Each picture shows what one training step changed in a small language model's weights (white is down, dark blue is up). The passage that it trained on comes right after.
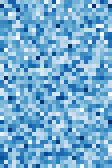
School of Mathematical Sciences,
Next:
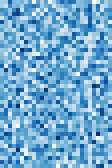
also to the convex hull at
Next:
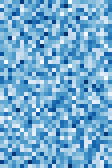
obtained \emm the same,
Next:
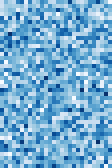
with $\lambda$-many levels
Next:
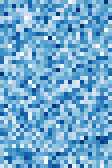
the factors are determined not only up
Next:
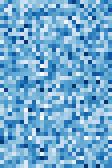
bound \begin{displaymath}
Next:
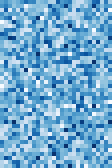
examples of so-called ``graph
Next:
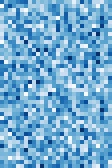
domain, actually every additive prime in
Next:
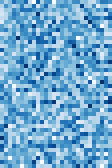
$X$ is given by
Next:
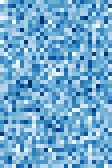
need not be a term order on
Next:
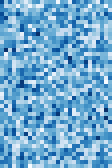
a map from the loop space
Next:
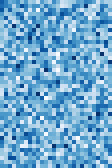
main result. Its proof is a
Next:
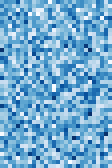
where $R_S$ and
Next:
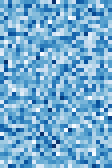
0$, another application of Fact
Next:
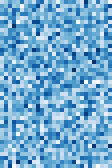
conjectured that the error term in
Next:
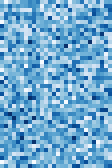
D_k$ be the
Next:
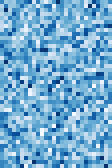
of finite groups with non-trivial
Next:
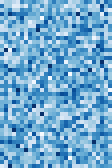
G. Olshanski
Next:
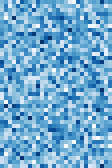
K)$. The small object argument consists
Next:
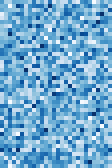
some situations, the continuous time
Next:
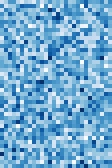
imply that $\epsilon \circ
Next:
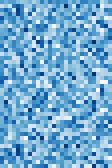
} \end{equation}
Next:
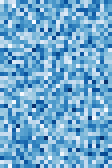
addition, up to a subsequence,
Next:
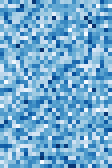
whose densities take the form $x
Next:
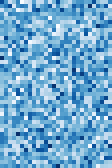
and transversality conditions in dynamical
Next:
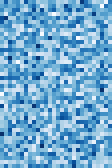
\times \mathbb{R}^{
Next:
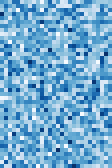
+ k}: x\notin
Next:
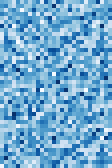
based on tangent function. The approximation
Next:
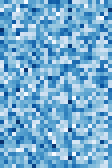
Theory in Several Complex
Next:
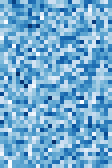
dominated by any other capital
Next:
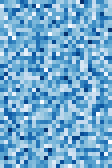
is trivial. (2)
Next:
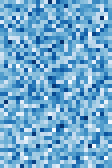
code and related literature. It would
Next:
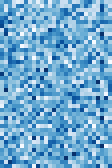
{ULV} decomposition solver
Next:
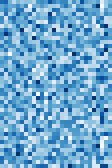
\end{equation} where all
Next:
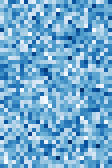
supercuspidal representation $\sigma $
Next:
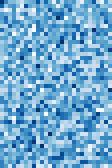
well-posedness of fractional
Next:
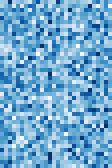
a {\it graded\/} central extension
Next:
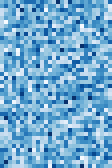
Bézier curve), we
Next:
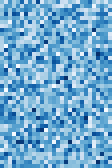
to make a variational analysis.
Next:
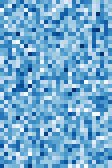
We want to find a derivation of
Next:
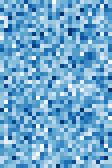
the external logic.
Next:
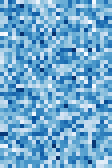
fact, showing precisely how the
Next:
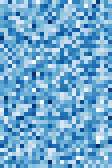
fonction (resp. un
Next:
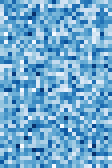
\begin{bsmallmatrix} 0
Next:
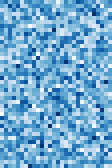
\geq l$, which implies
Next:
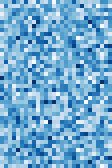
$R$ is said to be
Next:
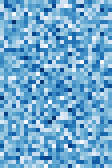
f\oplus g \preceq
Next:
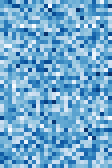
interval $I$ is compact,
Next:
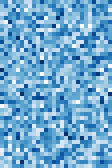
For later use, we denote
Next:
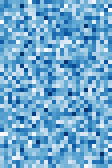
then the Cadzow iterations
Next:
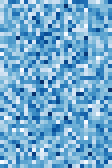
$\Omega $ is exactly the
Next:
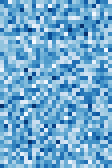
its definition to the more local
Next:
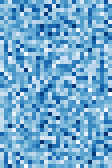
note that this discrepancy is
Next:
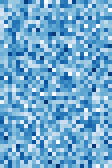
relation between both systems\dots\
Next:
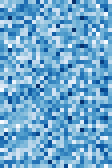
lemma, a.s. there
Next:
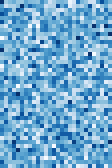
Every connected component $C$
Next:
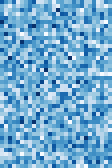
integrable equations, such as %the
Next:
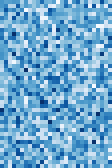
manifolds in general but we have a
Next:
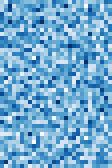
the following, we use the following
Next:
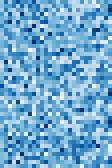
Young tower for either random
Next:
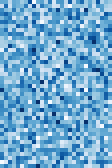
$\beta = 1$, the algorithm
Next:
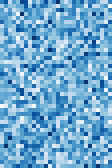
\}$. Note that the indexes are
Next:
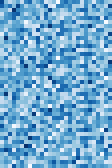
work in the neighbourhood of
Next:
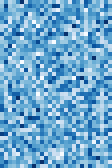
ensure that questions related to the accuracy
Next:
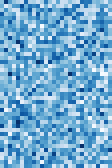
(0)\ \mbox{rational
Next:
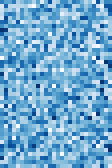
MINRES remains effective when
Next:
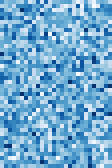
proof, we argued using
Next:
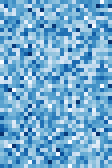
does not intersect $U$.
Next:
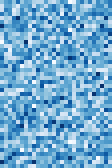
any query of the form
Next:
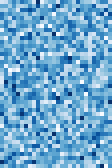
each of the resulting $\Pi$
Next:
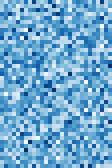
also of great interest in modern
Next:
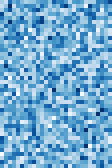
can be rewritten in the following
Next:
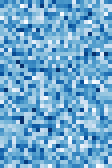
a correlation matrix, then
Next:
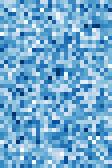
present an involution~$\vp$
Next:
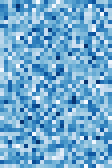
simplify proofs, we sometimes replace
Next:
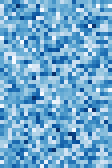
Let $b$ be a
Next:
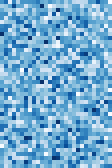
$\delta=\delta'$ or
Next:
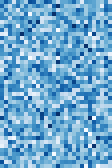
definition that we ask which transformations generate
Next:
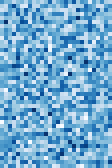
ecological context in
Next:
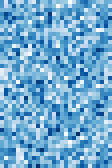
passant par $\Sigma$.
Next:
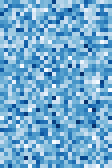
harmonic function $h$, equal to
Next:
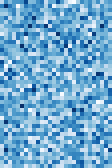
in neighborhoods of zeroes
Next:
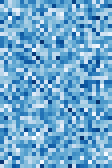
functions have been used, and to
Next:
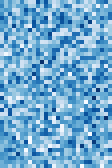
with Galois group contained in
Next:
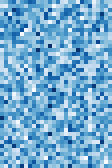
shall first introduce some further terminology
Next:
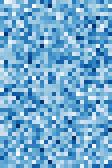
group with $k$ elements;
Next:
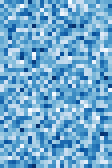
the introduction. The indicated Taylor coefficients
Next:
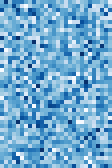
Suppose $n_0$ is
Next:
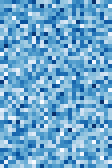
understood and algorithmic.
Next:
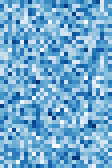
to the outward normal and that
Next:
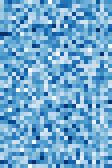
and so we get the constraint
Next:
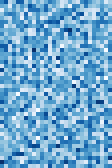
It is known that the group
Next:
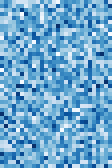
is a natural question that if
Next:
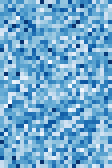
un entier strictement
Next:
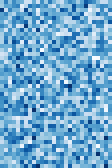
to a suitable wide class of
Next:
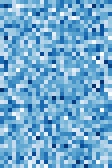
of HGKS scales
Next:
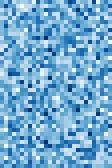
Aut(F)$ such that
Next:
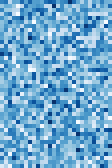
\varphi$ with respect to
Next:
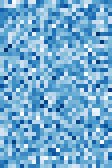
the tangent space to $M$
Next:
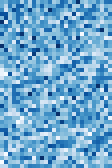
promotion operator $\pr$
